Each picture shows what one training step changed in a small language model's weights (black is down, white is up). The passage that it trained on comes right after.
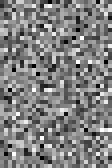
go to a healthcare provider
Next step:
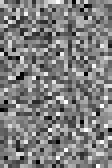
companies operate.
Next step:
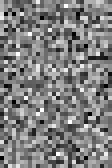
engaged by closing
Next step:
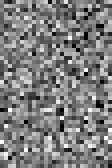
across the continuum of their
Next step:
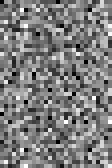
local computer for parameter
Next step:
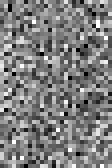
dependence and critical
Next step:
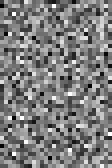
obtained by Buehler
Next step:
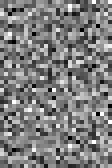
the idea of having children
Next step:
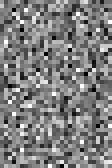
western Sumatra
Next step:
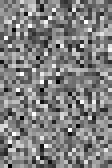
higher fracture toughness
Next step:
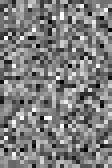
lead to the loss of
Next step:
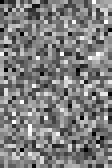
reducing the costs of
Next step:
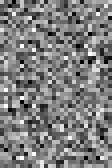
be attracted mainly
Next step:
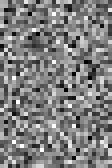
have classified as VUS
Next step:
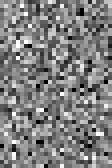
was previously eradicated
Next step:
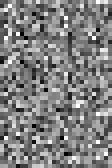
Al, As, B,
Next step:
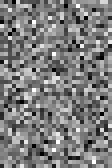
collected at a sample rate of
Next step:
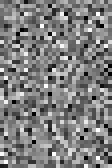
are polymers and are
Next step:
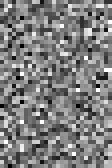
paper proposed a concept of
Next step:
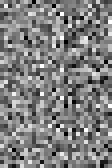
Figure 8 - Figure 11:
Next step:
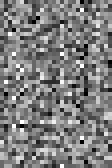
explained the different skill of
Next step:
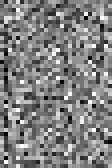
health care system using a survey
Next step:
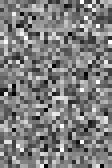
antibacterial and
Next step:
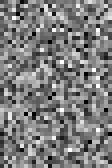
only of papers by
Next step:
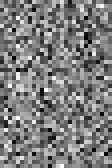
up to the time of its first
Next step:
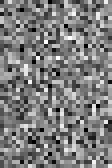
(20 mm) predatory
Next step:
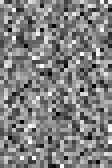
the above-mentioned
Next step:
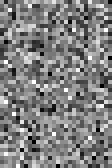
out, and its implementation is
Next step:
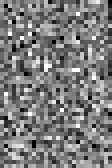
positive halogen species and
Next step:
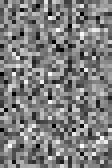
countries*. For instance,
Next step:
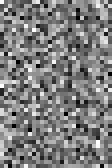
developing effective communication skills in
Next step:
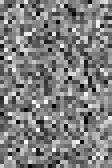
contributes to the global
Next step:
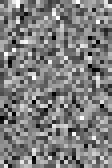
another strive for
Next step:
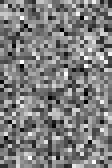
of management variation Variation
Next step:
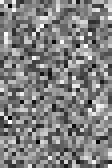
the operators into more atomic
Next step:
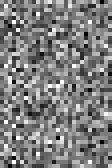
in the banana
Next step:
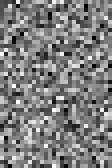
in all the fields across the
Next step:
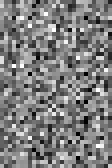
seed oil made out of
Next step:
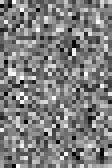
because the generated USE
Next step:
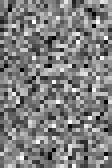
is also driven by these
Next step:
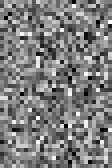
to be obtained because of the
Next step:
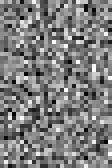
3 days per week
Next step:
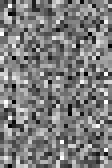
source (improved and
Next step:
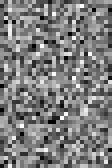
times, till the
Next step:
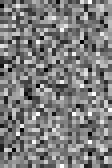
no coincidence that the
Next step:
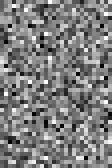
audit to estimate
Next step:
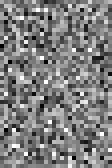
molecule. Then the
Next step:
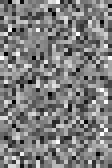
and reproductive knowledge.
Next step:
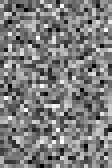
the input circuit
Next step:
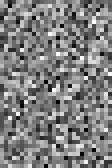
in English with the students
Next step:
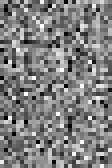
April 22,
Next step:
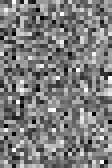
related to infection dynamics
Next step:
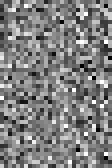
become necessary to establish
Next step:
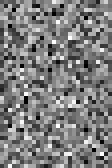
of the article by
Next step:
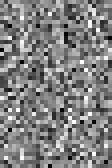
30%, the strength
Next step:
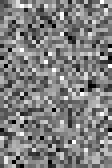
FS contributed to the
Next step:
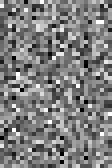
in real time. The authors
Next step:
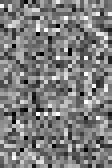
and Application of
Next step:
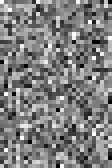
binary vector with its
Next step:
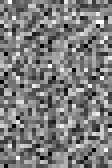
the research problem. d)
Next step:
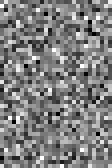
empirical solar cell
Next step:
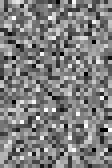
might be due to the fact
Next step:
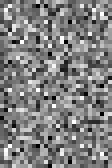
deformation during the process was
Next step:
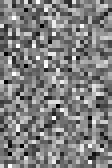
destination countries also
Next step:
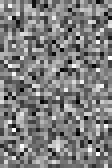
involved after leaving the
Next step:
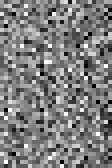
are useful mainly to
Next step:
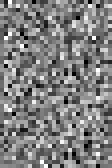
Although much of the
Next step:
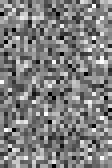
calcium metal and
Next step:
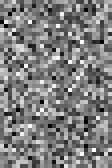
of Prosthodontics,
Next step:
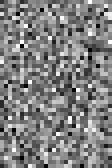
paints removers,
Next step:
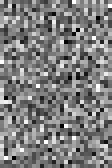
Maintaining interest and
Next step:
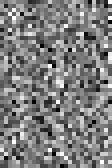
to those three causes.
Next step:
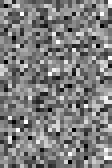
students to perceive and require
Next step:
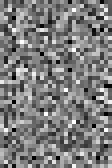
S_1 and the test
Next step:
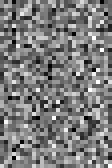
as Vagal tone,
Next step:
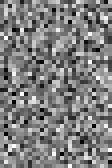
No Notes: The
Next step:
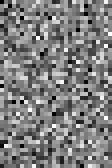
3, we can say that
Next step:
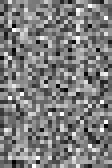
(Game Design
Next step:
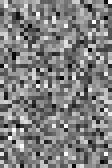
increasing and widely
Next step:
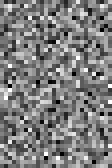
process more accessible. It is
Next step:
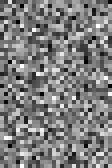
the SSMs with the
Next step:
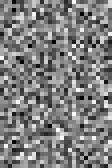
this area. Early media
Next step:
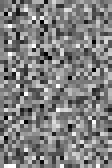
Kharkiv National
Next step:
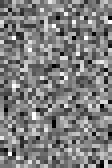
can predict stock market
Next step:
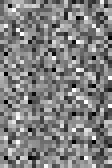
were obtained then subjected to
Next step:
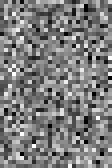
of MGs causes
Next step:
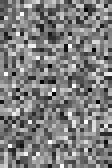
to obtain personal and scientific
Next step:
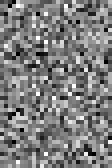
be or we want it but
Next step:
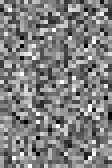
the location's climate throughout
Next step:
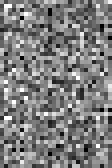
of Science, Basic
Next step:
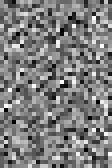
data science experts), who with
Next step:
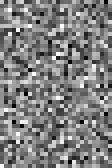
in South East
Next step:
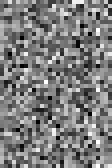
of distinguishing between
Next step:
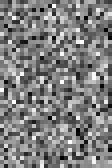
reject 'strangers'
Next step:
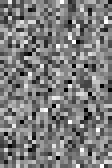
statistical part of speech
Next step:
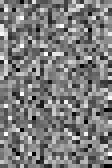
the theory of classical
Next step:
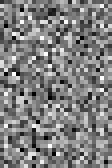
function can be realised. For
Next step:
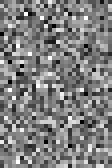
activity of the extracts,
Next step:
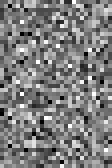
effort to understand what is
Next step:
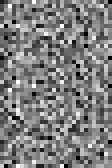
reviews to generate; in
